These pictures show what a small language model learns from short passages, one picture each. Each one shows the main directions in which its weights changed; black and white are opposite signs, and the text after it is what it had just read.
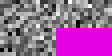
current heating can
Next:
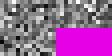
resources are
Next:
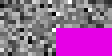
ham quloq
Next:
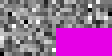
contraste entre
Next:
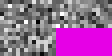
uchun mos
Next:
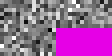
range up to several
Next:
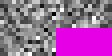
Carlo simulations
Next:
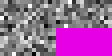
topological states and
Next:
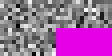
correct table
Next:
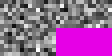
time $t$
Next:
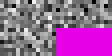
dealt with by
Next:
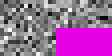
can still have both
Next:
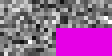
can also be applied
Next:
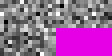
if the height
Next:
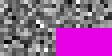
the string equation approach
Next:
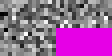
bir variant
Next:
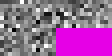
op niet
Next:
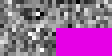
residues in
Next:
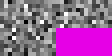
uma perspectiva
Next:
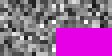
| Global
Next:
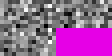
MDI and
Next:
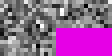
the properties of
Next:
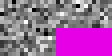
bilan aloqador
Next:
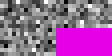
fors tiliga
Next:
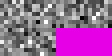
directa com
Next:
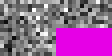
numbers we can
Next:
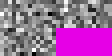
for blue
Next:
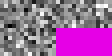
levar a
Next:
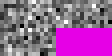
на основных
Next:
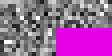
If tensors
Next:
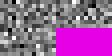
mientras que
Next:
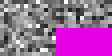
In this structure,
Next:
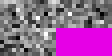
If we set
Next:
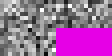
of rounding
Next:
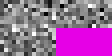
several backends
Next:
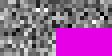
Neben den
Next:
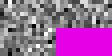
frequency of the wave
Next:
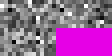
of the set of
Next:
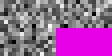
a esta fundamentação
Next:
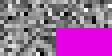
the extreme
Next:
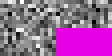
documentos que
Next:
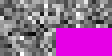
is scaled as
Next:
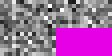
how quickly
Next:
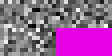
resemble the
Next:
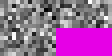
de leurs
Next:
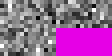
at sites
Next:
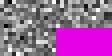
que reportan
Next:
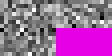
fundamental para a
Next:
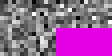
m. The graph
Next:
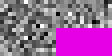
the reduction temperature
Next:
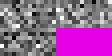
These branches are
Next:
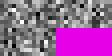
region of very
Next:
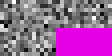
tida como
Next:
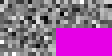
respectively. For the
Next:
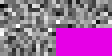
influence of
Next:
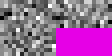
| inversion
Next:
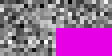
maksimal dan
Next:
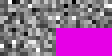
partir de los
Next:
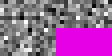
and system activity
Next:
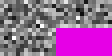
the LHC
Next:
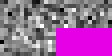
HH. As
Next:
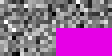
(IC1 or
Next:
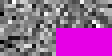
the article are
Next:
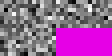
має до 5
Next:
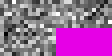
halo mass
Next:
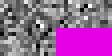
the case of
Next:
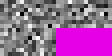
reduces the
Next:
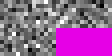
weather) which
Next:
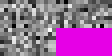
modelling the
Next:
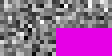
les données
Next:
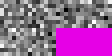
the cubic
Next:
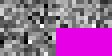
is from this point
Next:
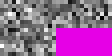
Bu devonlar
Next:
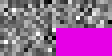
model and provide
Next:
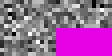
do investigador
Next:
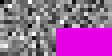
which satisfies the
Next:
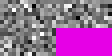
an indivisible
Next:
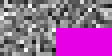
seen in the
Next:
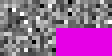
CBCT in
